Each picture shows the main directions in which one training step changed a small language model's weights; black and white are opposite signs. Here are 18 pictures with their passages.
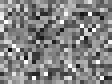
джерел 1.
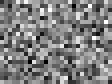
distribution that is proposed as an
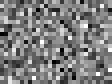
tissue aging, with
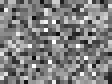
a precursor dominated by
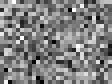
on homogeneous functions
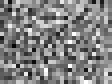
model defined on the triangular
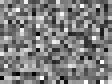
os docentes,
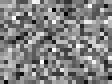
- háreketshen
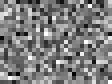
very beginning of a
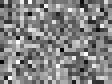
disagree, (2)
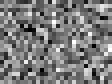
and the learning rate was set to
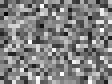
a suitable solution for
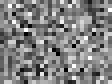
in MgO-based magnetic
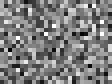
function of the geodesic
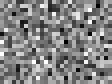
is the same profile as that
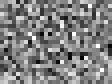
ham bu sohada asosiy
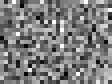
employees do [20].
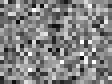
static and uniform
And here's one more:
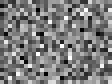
рівня упор в
